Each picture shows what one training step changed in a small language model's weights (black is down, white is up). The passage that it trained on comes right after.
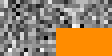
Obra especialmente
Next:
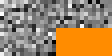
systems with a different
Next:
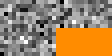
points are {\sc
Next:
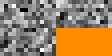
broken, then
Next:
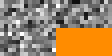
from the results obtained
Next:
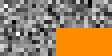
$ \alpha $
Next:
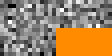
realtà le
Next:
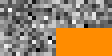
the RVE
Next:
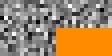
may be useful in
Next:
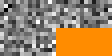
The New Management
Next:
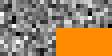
Anteil bei
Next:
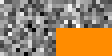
model for instance the
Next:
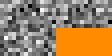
new photos and
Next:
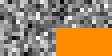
the parameters from
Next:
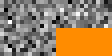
thermal conduction
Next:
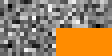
of the predictive
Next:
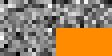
Usually the
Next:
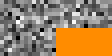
Here the equilibrium
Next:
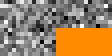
a sistematização
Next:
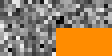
as reported.
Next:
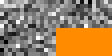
with $A
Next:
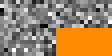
novo na educação
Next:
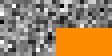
regular flaring
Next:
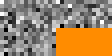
which are related by
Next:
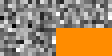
this work is to
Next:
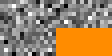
information science,
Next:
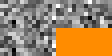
be to heal
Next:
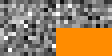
method based on exact
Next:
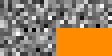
do mesmo.
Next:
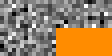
analogous coefficients from
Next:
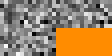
организации образования
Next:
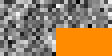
Centro Universitário
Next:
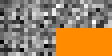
interface roughness,
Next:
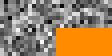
reference. This solution
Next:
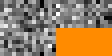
segura, são
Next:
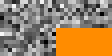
two of the most
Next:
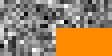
at each order of
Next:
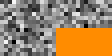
and the corresponding
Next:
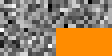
in Eq.
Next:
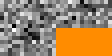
this field and
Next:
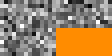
on an equal
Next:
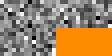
as the presence of
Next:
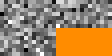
boundary layers, with
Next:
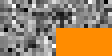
give rise to
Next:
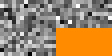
about the timing
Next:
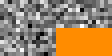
the case of
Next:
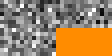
uchun o'quv
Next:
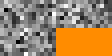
can be summarized
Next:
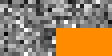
The general problem is
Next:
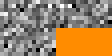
proportional to the
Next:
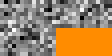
Big Data and
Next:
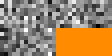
of computing the
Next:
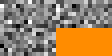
% commands
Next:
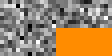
form, the
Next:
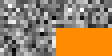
bits can be
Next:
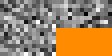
van lector te
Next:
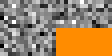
leur environnement
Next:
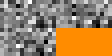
como estas se
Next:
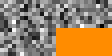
and suggests ways
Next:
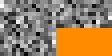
where the QCD gauge
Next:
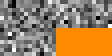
as dimensões
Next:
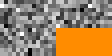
obtained with the
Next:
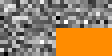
large number of sets
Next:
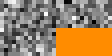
noted above,
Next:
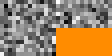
which is then used
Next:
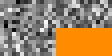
Schule. In
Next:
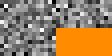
ponto Y”
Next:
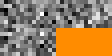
su seguimiento,
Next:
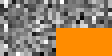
в организации
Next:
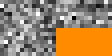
magnetic field lines can
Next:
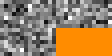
deviation of photon momentum
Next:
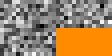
of environmental security
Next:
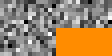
our method to other
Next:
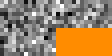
one system, where
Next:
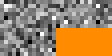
that economic
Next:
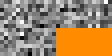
of the radiation
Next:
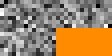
a hierarchy
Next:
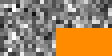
present model is
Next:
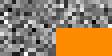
llevadas por
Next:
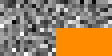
\\ The evolution of
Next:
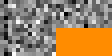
have used the
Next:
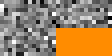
dashed lines).
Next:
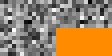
and ML systems
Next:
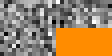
atmosphere above the
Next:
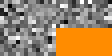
à l'eau
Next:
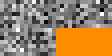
scale of dynamical
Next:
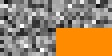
on internal configuration
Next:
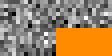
these quantities, though
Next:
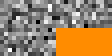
the specification of
